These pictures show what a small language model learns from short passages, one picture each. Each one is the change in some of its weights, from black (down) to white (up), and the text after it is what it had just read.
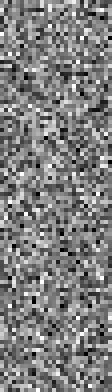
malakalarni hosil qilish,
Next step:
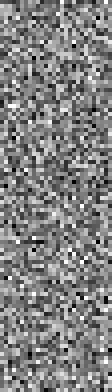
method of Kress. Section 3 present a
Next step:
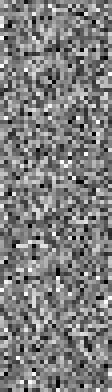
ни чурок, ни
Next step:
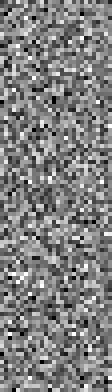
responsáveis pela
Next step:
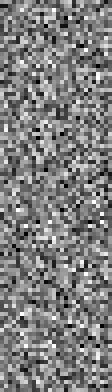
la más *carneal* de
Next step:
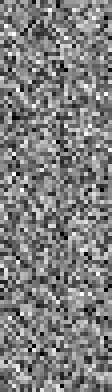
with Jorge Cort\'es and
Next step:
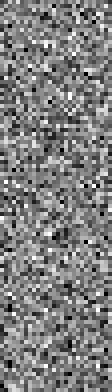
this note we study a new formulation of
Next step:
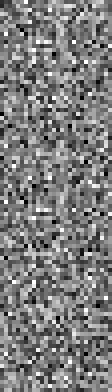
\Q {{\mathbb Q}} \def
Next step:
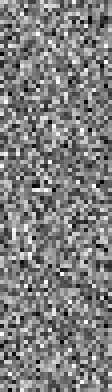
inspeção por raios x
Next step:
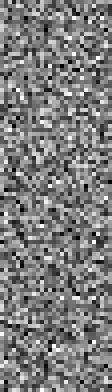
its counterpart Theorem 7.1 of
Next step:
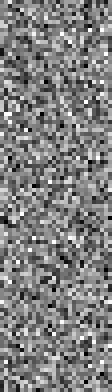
coins. These preliminary
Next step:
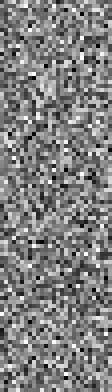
type of anti-tumor cell
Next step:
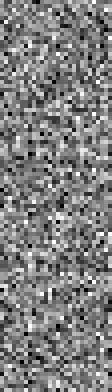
работе определены
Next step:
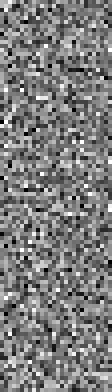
and that $\Omega,A$ and
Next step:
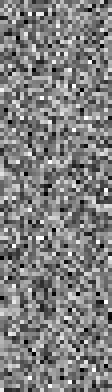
Thanks to continuity of both
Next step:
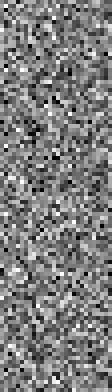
T., \textit{Ricci
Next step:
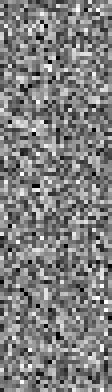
lain-lain. Dengan
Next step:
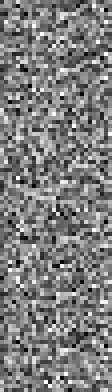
aytganini topib ustiga
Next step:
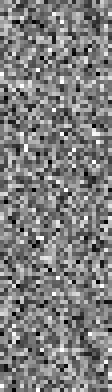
$d$-dimensional Hausdorff measure
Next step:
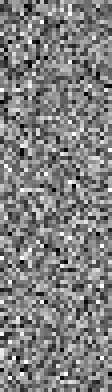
entrada no território
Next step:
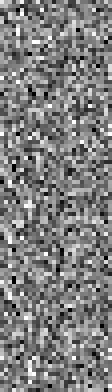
उदार भाव
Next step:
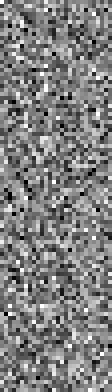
{n \brack k}
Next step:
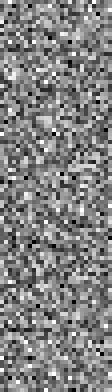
países nórdicos como
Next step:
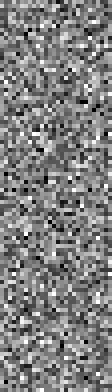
impératif de mettre en
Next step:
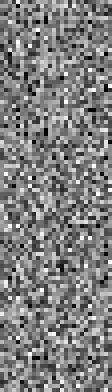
roli juda muhim va
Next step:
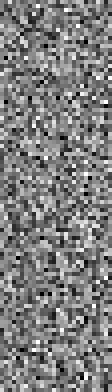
kelas VI A semester I
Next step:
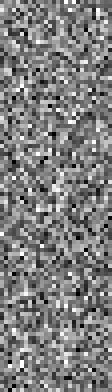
$\sigma(\mathbb{L}) =
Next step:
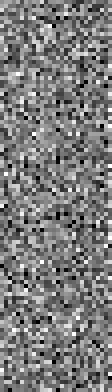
Гука. Если
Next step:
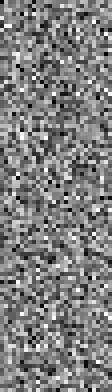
internal links (change
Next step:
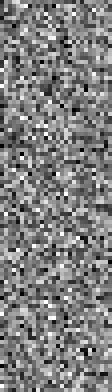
the mechanism in the proof of
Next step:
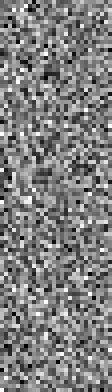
necessary self-consistency
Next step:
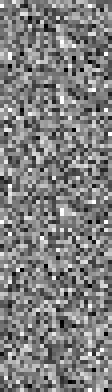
û qebûl
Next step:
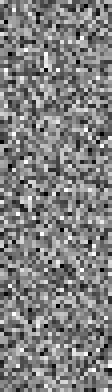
citas encontramos
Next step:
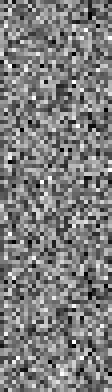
Het bijwerken van het al
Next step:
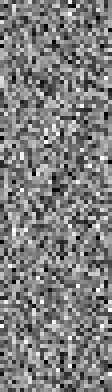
specific class of fractals:
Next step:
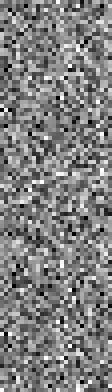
*Similar comparison in the
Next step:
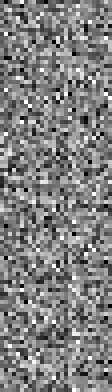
\quad n\to\infty
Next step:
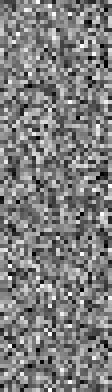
de ser el pueblo de
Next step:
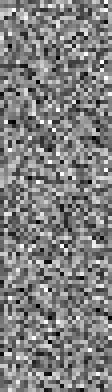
$E(G)$. Denote by
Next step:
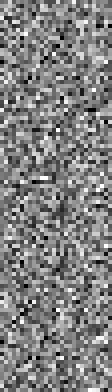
Schwarz Algorithm}
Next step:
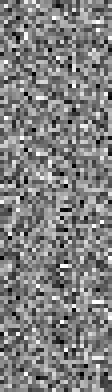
that $c$ fixes $a$
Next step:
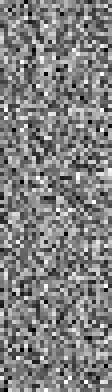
MEZ ning mayda
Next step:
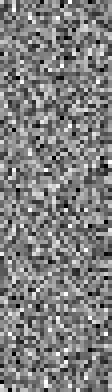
maqsadlariga mos
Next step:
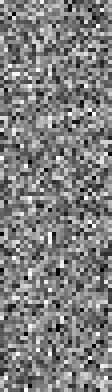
выполненных за
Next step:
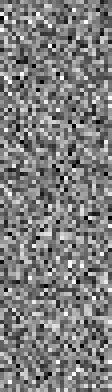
defines a $T$-action
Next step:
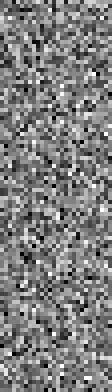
Moreover, $\psi_L$ is a
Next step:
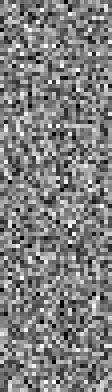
training and validation losses
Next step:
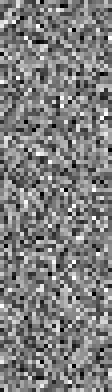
$A(S)$ are called eigenvalues
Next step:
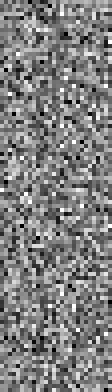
adhere to the formal algorithm for
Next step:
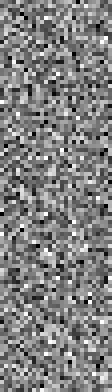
N$, such that \[ \left|
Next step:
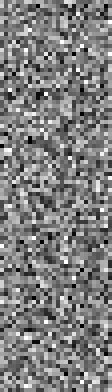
de alunos com uma decisão
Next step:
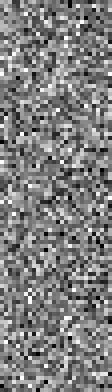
the quotient of complex hyperbolic
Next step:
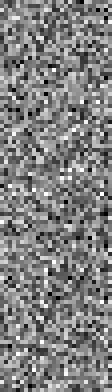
(2). Now we continue as
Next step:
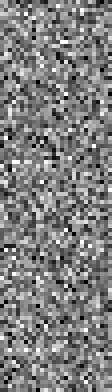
xos an'analari bor.
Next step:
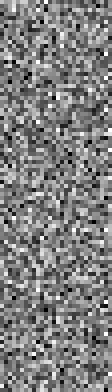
u yem-xashak
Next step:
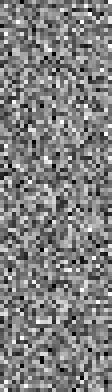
eigenspace of $\rho$ is
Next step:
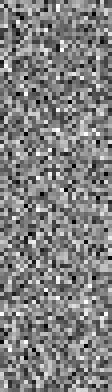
and if $k$ is odd then
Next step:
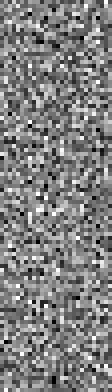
results have first been established in
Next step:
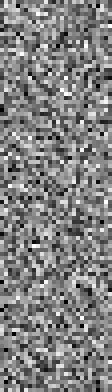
advances, multi-sectorial
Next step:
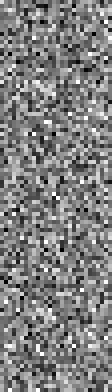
Almost parallelizable
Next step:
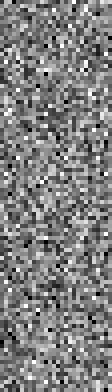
qaramastan amalda
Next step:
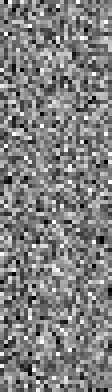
\text{converges in
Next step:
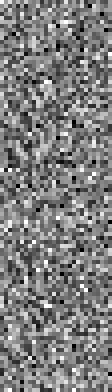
Фонди ЧКМ. –
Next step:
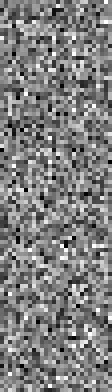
component $u^k(z)$
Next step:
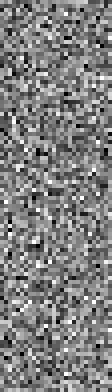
associator $\Phi_s$, where
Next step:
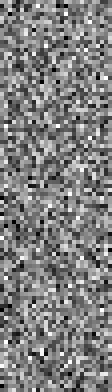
cross the hyperplanes
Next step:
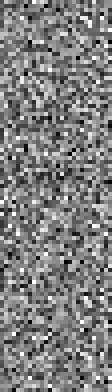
state the rescaled version of the
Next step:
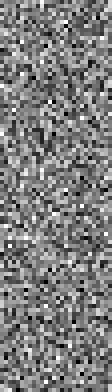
Lie algebras. The sheafication of
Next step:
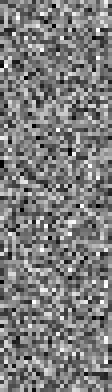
and the following convergence assumption (A)
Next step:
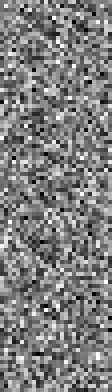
scientific electronic
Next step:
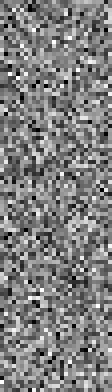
Ja, also meistens so
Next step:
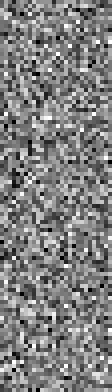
universal constant $\xi > 0$
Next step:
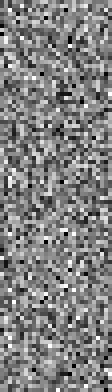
metodologia adotada
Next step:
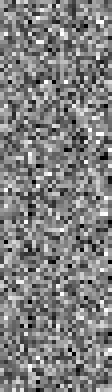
наукою про рух.
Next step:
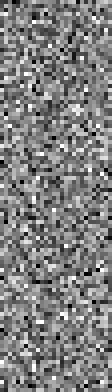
a part of the analysis we will directly
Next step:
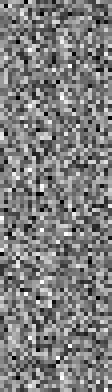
Lima) ORCID:
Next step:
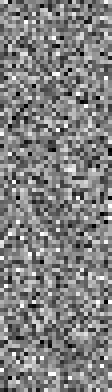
límites conocidos en
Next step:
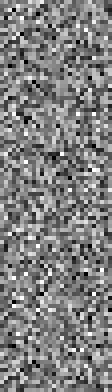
considerarse un modelo
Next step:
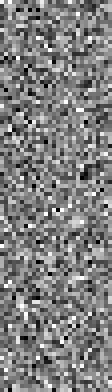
so is $\mathcal M\cont
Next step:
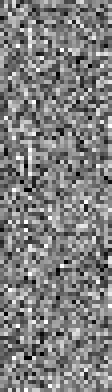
регулирования в области
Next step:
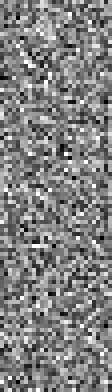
insinúa que este tipo
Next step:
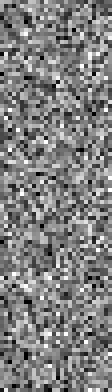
chuqur shakl
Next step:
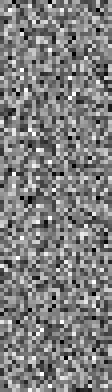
shall write $d=|\Delta|$.
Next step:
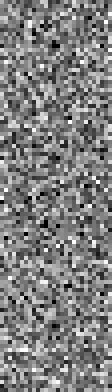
optimal solution. The related procedure
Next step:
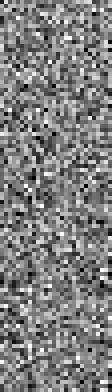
conclusión más importante que
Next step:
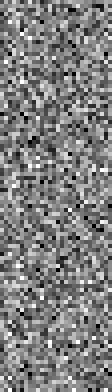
ve öğrenmeyi
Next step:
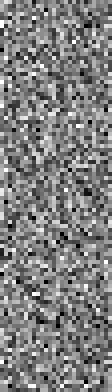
MEDEIROS, C.
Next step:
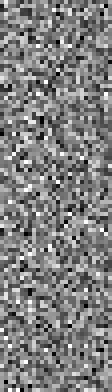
principal, del diastema
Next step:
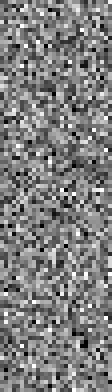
link $e\in\mc
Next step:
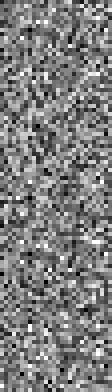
el aislamiento de un
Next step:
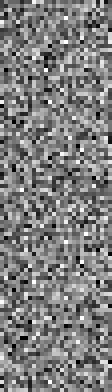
of the upper bidiagonal group of
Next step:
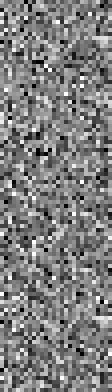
on $\lambda$, and hence satisfies the
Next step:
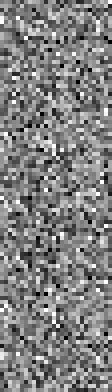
Major \\ premise \\
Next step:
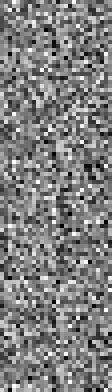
qo‘shdi. Adibning
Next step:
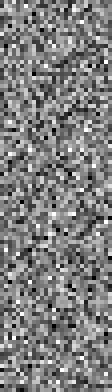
ilk bor chetdan import
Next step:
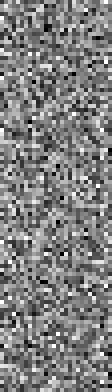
same optimal parametric points. The
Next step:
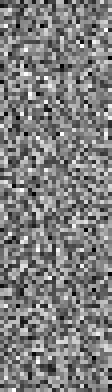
fit the hypothesis of
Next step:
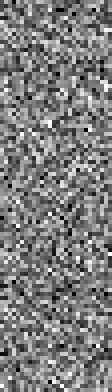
formula of a large family of partition
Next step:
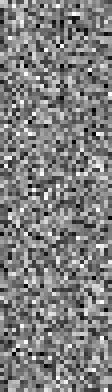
numit șef al noii
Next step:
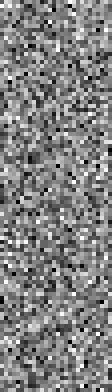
до виконання професійної
